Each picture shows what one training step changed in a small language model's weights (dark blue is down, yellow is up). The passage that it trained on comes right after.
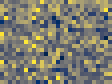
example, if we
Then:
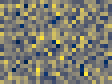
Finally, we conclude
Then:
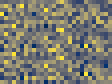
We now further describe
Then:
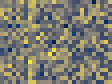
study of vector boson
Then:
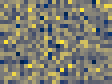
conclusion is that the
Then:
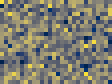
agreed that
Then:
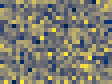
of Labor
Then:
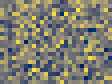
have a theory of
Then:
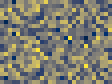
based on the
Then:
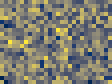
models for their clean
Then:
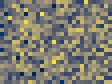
a dosage
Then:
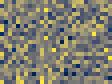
is much more determined
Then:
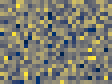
is the magnetic moment
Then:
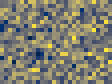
of the class
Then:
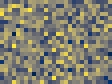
For both the case
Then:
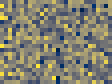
do not build an
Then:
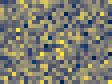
in April
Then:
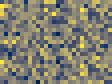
there are projects they
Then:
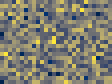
dissolution of the
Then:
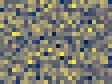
| Rank |
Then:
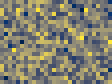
more just systems and
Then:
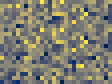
Then, the structure
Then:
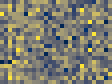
the larger systematic error
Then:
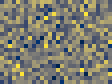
territory of
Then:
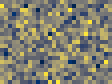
to legitimate
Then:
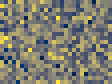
wide spread in the
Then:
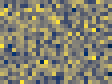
production and find that
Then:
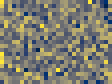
molten metal
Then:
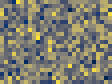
studies related to this
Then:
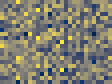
is also thankful
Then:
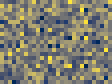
show this problem,
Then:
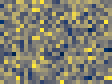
a simple,
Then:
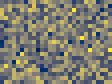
across the face of
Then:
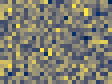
deploying trained
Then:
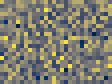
is greater in the
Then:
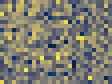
the desired geometric path
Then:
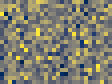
heterogeneous computing
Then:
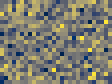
the direction of
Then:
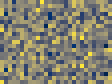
thermal equilibrium, a
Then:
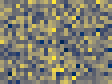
group, which were
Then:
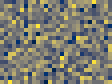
10$). The ideal
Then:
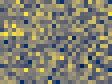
apparent congenital
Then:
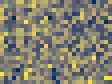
theory of symmetric functions
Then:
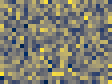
generation. In this
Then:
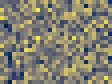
to generate solutions
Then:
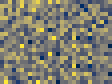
two magnon
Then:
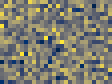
less than that of
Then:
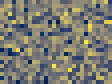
widths for all
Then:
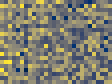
each module's original
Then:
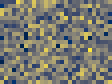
in Figs. 4
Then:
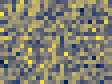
the graph but also
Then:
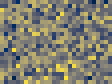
and maximum exploitation
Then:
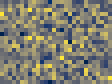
We find that the
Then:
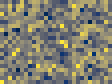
the two clusters get
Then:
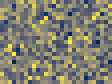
of an employee
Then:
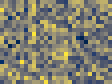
associations between these
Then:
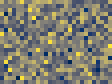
Additional reviewer
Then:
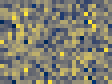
the same for
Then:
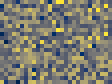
hosted by
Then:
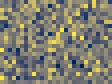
to inform case management
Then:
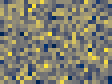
The effective potential cannot
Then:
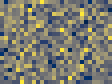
The Case of
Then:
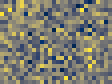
the LECS
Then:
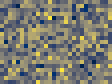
speeches produced
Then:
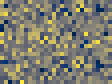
discuss pros and
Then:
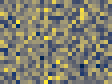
gives there is only
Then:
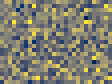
hindering the
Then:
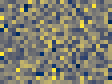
eV with respect to
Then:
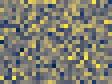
of life and social
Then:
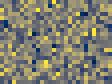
to be closely connected
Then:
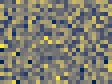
identifiers do not
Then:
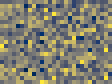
If the two levels
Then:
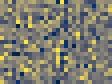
was soon realized
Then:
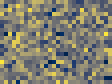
In the gravitational field
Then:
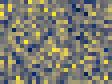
make different decisions based
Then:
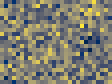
and 6 months.}
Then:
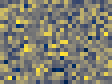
where $k$
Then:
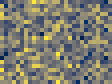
journal specializing in
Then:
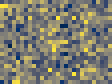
second component, which
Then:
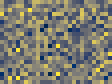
In this paper,
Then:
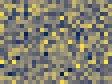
computing $\Gamma$
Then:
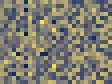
stages. Hence,
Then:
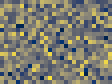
Here we restrict
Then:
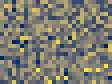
absorption [98].
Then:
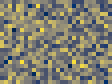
color the corresponding
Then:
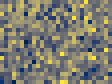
the economic, environmental
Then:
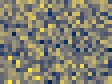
invariant, the
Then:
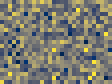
a few populations of
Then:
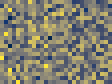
locally and improves
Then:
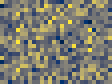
CT, in
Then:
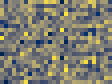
were to extend their
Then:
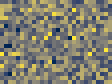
before their respective
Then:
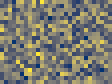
presented in Fig.
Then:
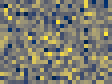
f', \qquad
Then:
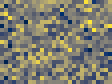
and T.
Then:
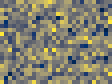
in academia
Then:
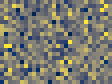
- Economy
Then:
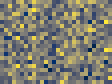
a new kind of
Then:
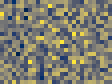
density study, therefore
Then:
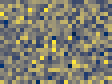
comparing with the fixed
